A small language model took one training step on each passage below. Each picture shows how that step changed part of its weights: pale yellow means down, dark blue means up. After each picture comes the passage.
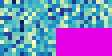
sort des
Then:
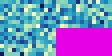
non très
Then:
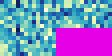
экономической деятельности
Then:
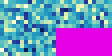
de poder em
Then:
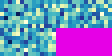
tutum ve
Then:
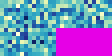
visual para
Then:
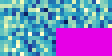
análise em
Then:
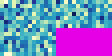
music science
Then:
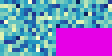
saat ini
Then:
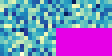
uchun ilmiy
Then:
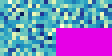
era el
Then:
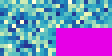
não possuía
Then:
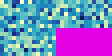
okeani tashkil
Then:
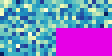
5 важных
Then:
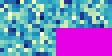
das tocas da
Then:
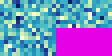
una società
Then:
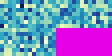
and discord in
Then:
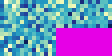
tahun ke
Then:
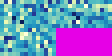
de abuso
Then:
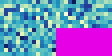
a alimentação
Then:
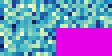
ist, dass in
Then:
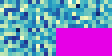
al desarrollo de
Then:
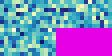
de producción no
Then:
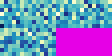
си радост
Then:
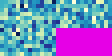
door het
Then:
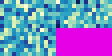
mai mari de
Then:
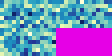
University. Social
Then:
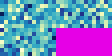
oraz s.
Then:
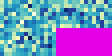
concordancia a
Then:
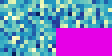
sifati) real
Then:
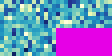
une phrase
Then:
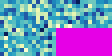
dos conflitos
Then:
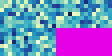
что произошло
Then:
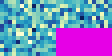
o ministro
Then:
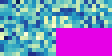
presencia de
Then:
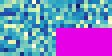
situação de
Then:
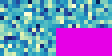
entreguen los
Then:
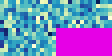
do paciente
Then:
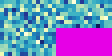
todo para
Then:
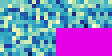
por la Universidad
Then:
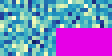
учун эса
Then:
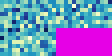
tais práticas
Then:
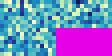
role of
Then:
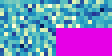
Os exames
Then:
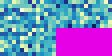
potencial de
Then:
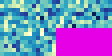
existía, por
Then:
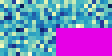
рече .
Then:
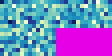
та дії.
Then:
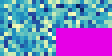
Ambas as
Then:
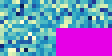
was conducted
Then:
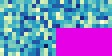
um controle
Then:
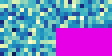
які можуть
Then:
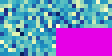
va yangi
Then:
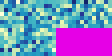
fim de
